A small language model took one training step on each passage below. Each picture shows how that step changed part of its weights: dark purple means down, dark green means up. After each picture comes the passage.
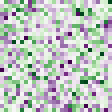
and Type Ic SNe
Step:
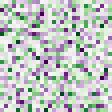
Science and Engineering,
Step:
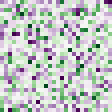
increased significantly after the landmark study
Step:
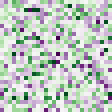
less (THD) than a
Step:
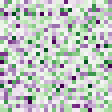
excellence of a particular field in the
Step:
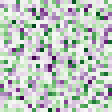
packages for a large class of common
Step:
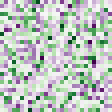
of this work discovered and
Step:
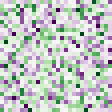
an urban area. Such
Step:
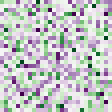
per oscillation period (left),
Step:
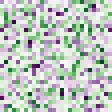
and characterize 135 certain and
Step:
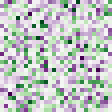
than £200m in data
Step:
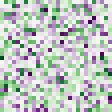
the FAO definition of forest
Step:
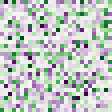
the spectral properties underlying our
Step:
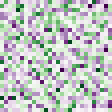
\rm CRPS_{log}
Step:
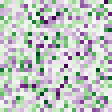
hedgehog singularities
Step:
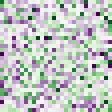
shows a block diagram of
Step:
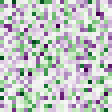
the Q-learning algorithm \\ \hline
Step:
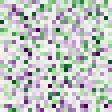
is no reason for using this
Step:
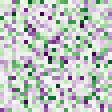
bags and straws by the
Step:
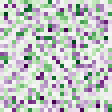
changes (high turnover
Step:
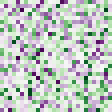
of radiation, although it may be
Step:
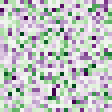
Performing the integral, with the
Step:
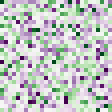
more challenges before the
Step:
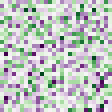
to \begin{eqnarray} {\cal
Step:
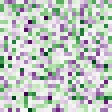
incentives to start
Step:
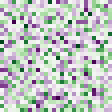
energy and related thermodynamic
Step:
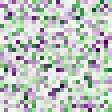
yield from results of S-Z and
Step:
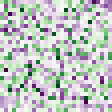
one performs the best in the
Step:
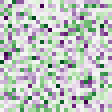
of the Fisher index, the
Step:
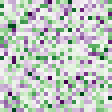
variables are highly susceptible
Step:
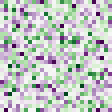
find accessibility and performed
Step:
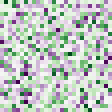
and at a lower cost. This paper
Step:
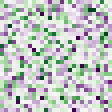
patients undergoing elective
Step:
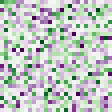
as "the patient" and "the
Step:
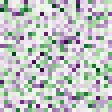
(6,6) emission features
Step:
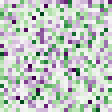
affected by the homogeneous
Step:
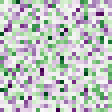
of quite complicated contour
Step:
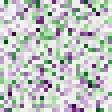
an independent governance structure was to
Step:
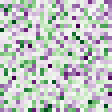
the design of a quantum computer. We have
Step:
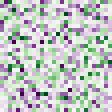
generate a meaningful internal
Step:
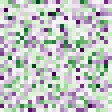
colour strength and fastness
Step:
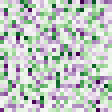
different areas. Meanwhile, the
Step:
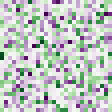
the Sun-Earth distance,
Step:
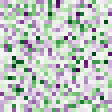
to LES of real applications under
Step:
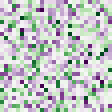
(Fig.~S4), we find that the
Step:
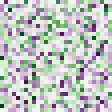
Python is adopted to implement
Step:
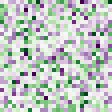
match the observational setups for the
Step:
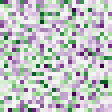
that significantly improves neonatal
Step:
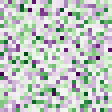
regard, a number of measures are being
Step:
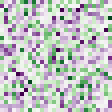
Onn Malaysia
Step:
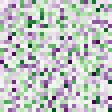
file transfers (e.g.,
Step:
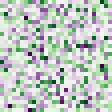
from Kupang Town namely
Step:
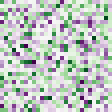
to CSIR (Govt. of
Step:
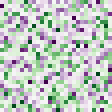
the network. \begin{figure}[]
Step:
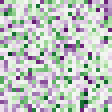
gives the details of PMU
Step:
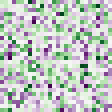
represent the estimated backgrounds.
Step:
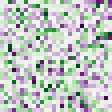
a focus on their relevance and
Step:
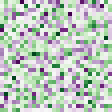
of {\it biquaternions}.
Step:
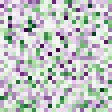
archives, participants had the
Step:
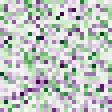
participation. Determining Factors
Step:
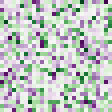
The power transferred from PV to
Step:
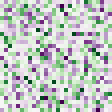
line to $\tilde{G}_{mj}$,
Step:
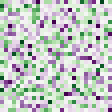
this then would indicates the limit of
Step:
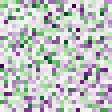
blending chamber is designed to
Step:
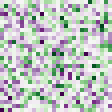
minimum score. The traits are
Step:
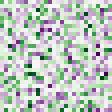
at different temperatures and by measuring
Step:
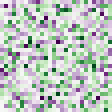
entire sky and all
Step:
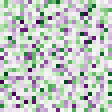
$M$ is the pixel numbers
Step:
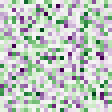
\, , \end{equation} defined for all
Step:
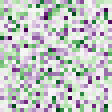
H., {Tkachenko},
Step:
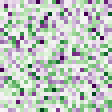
and use of fruits of wildy
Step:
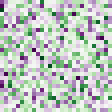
monetary story: money and
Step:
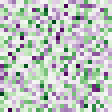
bound singular complexes varied
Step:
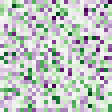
greater risk than the other
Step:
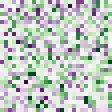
pursued these qualities.
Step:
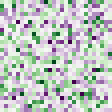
companies that recruited
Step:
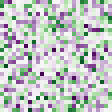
score of 6.35, this is because
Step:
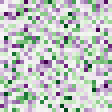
{\sssecfont} {\normalfont}
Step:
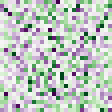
using point atoms, a continuous
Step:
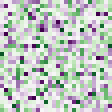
cyst-like objects with
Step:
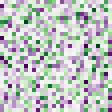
to: \begin{equation} \int
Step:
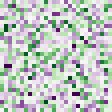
and 3.16% compared to the other
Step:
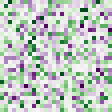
large-scale natural image
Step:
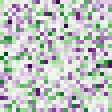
a rare and treatable cause of
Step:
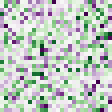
a popular belief that this place
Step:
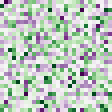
of $\sigma$ and $\varphi$,
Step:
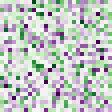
again apply Stirling's
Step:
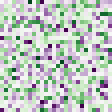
specimens were legally collected and
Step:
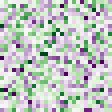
guidance of BY. AT
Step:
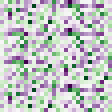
Yes Yes Yes Yes Yes
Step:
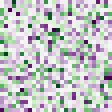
In this case, the screw also
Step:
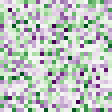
given application. As we note above,
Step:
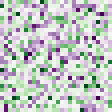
biodegradation of pristine
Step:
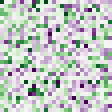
the most common public health
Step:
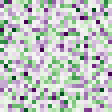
FSES on the ground. A solution
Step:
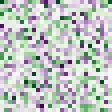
ie. the number of chirplets
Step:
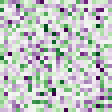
recently, a similar reaction between
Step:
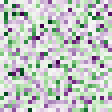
by the 100\,nm width of
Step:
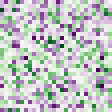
lesions with binary cross
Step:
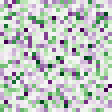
in $\mb{k}$ space. This
